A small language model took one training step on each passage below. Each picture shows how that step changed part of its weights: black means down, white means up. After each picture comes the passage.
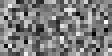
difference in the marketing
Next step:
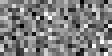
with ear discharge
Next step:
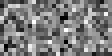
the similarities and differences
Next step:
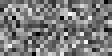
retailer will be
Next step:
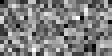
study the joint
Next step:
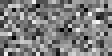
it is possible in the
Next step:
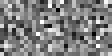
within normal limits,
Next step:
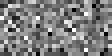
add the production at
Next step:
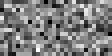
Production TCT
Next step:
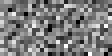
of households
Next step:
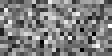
to keep the data
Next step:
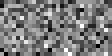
one of exercise
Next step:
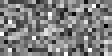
exchange between the communities
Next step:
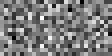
research shows that with the
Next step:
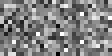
communicators in a
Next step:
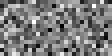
the choice architecture
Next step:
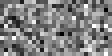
food of the host
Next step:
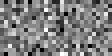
hybrid model utilizing
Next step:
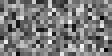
control and a suitable
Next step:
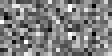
Communities through local
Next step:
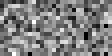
the construction process, in
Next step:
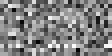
of over 50 leading
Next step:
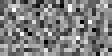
introducing digital technologies.
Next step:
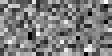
of the application,
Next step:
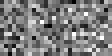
spinner flasks
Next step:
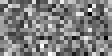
of environmental problems related to
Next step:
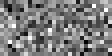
– namely social
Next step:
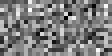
and polyherbal
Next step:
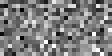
and the other group
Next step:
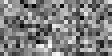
from each of them we
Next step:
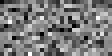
first layer is made up
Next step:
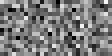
front and back
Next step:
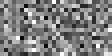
related to each of these
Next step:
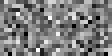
likely under selective
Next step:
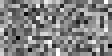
of (A)
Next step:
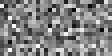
in *Board
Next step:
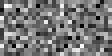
filters and thus
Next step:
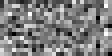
old tradition. The
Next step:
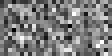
terms of access to quality
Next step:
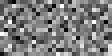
application has a constant speed
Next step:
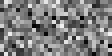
most satisfactorily.
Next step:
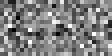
have long been a source
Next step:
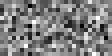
In this overview of
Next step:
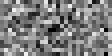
green supply chain management
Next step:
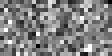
to Europe, the
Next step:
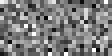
were drawn, and
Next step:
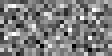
box closed.
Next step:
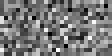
model is recommended for
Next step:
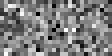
plates Tailing
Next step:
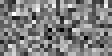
morphology is
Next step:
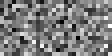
integration and dissemination
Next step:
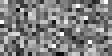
in children has been reported
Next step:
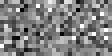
defined randomly. On
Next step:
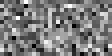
big role in
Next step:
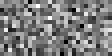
initially seek
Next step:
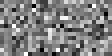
received increased attention due
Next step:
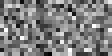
strength of any structure,
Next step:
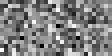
of the clinical status of
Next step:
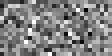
the elevation
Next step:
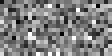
regardless of their
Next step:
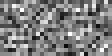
FE Functional
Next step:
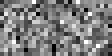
it is suggested that
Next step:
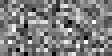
By our experiment, it
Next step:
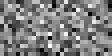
Agree 5. I
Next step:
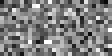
wrong in
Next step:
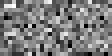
which provided actionable
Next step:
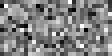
If no response is found
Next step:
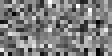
year Physics students
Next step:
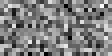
in which deal with
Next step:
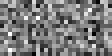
perspectives" she states
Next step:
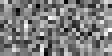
by a persistent
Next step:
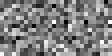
not conform to
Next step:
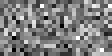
using the Fisher
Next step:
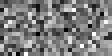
commenting to a
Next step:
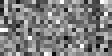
continued support and engagement
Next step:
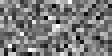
for both linear and
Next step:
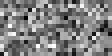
Ramesh S
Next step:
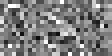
in bond strength for
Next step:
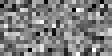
Let $M =
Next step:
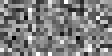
status of the respondents
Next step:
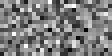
an average crack
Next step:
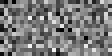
business responsibility is to
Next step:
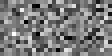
and transcription
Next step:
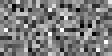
ORCID or you
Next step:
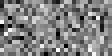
The majority of
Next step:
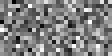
of Things) networks
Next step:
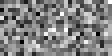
input into all the
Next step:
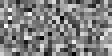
local nutrient
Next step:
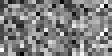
a summary is
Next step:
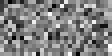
a signal at δ
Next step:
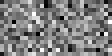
are fewer specialties
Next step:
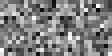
(Zeer &
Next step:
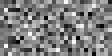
is significant at 5%
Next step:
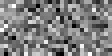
complex mix of constant
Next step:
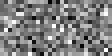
keep thinking,
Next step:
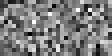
a negative impact on the
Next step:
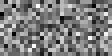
foster safe
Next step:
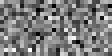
for designing and
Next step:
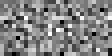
9 stepped
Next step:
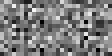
physics students' performance
